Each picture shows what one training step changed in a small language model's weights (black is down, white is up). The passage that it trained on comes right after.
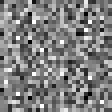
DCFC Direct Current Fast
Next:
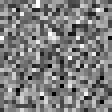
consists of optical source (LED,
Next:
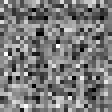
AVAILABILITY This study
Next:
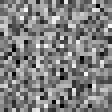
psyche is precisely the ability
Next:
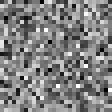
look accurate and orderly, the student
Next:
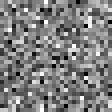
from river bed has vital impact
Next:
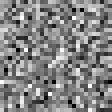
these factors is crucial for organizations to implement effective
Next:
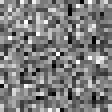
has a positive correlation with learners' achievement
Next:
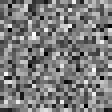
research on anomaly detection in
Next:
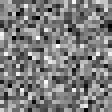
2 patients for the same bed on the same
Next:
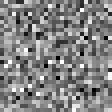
Menstrual Cycle with
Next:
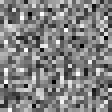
properties and community structures were highly correlated to
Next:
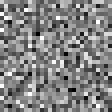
Asian Nat Prod Res*
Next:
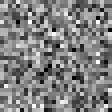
and Expenditure Budget,
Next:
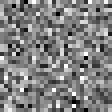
human participants and analyzed through supervised learning with
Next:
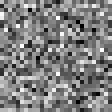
there is a significant difference ($P <
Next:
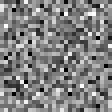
stiffened box using bonded
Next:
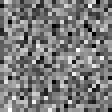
PROTECTION The control mechanism of the general
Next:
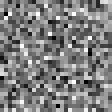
mode using a SU-70
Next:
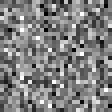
in the developed worlds, but it appears
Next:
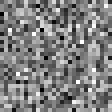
an important step, as errors in
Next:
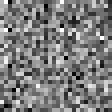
needs the getaway from being burnt
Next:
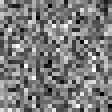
A manual resuscitator works by
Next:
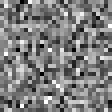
relationships between changing population patterns and its
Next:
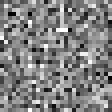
Asiatic* belonging to the family
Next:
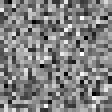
interfering with the technique by which specific
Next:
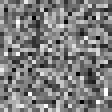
disease EU - European Union GDPR -
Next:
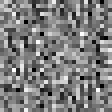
are as follows: 2.3.1.
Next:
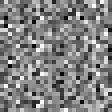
inform it about certain information about state life,
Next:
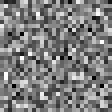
860 cm⁻¹ and aromatic
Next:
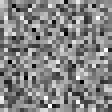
to environmental factors, fluid properties, and
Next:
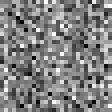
and $\bar{W}(\mathbf{x})
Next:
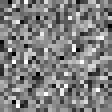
community agrees that their village has
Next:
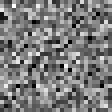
use the possible forecasting improvement for a
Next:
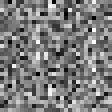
out in different ways, depending on the material
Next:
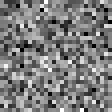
diabetes mellitus during which
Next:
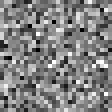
is the main facilitator for networking and
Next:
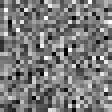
Gulab Devi Hospital,
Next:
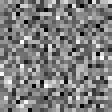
2. The model also predicts the point of
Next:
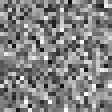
of hydrogen chloride gas was clearly
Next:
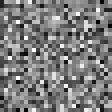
(web) Ayurveda was
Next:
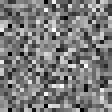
precise message always happens before the event
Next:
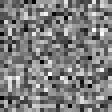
an investigation of the workability of each
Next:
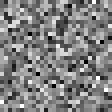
the nature of the resettlement movement
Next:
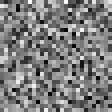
variable. Namely, from independent variables to
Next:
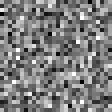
reliability. Availability is a
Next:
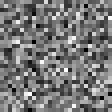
material - Radjabova D.,
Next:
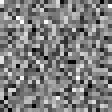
modalities by presenting both verbal and
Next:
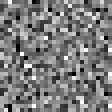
1992 Mumbai riots in
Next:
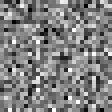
to move in. Ideally, we
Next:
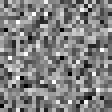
fraction of scattered light that
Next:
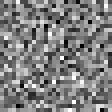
have no known competing financial interests or personal
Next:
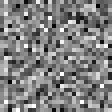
were sourced from Scopus,
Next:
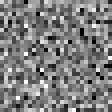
Figure 28) against SC1 and
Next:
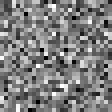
Member State, and shows a largely even
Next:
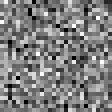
results are achieved if the right gas sensor array
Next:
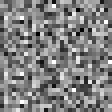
and addresses the eye and the
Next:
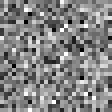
Karim, Rosli,
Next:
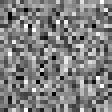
85% of respondents), often linked to
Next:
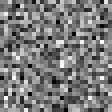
differ significantly ($p < 0.05$)
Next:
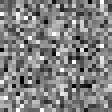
forces continue to face the pressure to
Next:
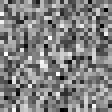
function, which estimates the cheapest path
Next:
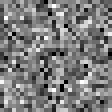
and 7 families were recorded in 17
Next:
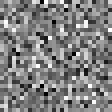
These tools will allow further study into oocyst
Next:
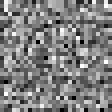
the IEEE 754 Single
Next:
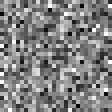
the intensity of academic and administrative activities in
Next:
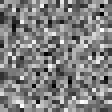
(Abdelnoor et al.,
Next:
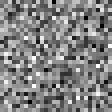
standardized diagnostic practices. The condition is
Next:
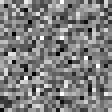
how the fuck can be more green to
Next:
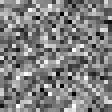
using botnet internet of things
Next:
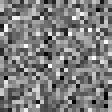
“writer”, taking into account the
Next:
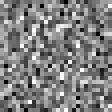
is used for optimizing the operation of a
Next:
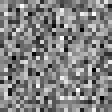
fluctuations and the existence of programs
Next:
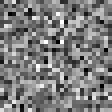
tissue, thus promotes healing.
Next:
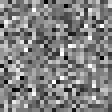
ORDER” button at the
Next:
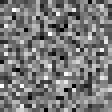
analysis showed that the blends form a
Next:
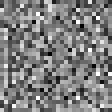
military camp, is an aspect
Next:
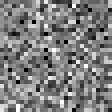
at steady-state (20),
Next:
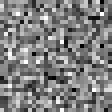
have a two to four-fold higher risk
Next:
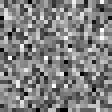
could produce hundreds of GWh
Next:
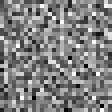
of occurrence in stored onions. The
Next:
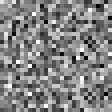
in 1960 as a consequence of problems with
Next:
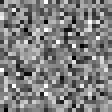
precedents are formed when the court
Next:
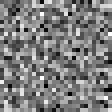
potentially shape the growth and development of
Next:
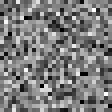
activities are executed efficiently, intended
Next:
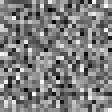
the stretching sheet and the boundary
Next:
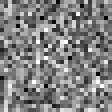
D1.5 Data management plan, report
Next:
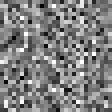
and in any length. In addition, to the
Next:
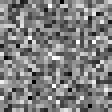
system. Imagine that the object is
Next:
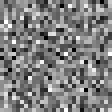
of assimilation took place in different
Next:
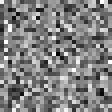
wider range of consumer products, and
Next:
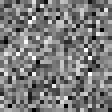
Intersections Reinforcement The goal
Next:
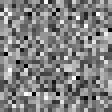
Holt, Rinehart &
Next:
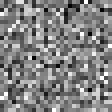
axis *via* weak
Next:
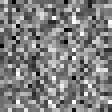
ceramic (glass), oil
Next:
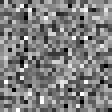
Paulo E. Santo,
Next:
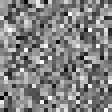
languages to the next version of the new
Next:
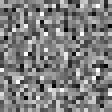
group Hamas, which first emerged in
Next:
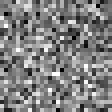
os seus produtos.
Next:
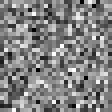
lipid-lowering medication, is
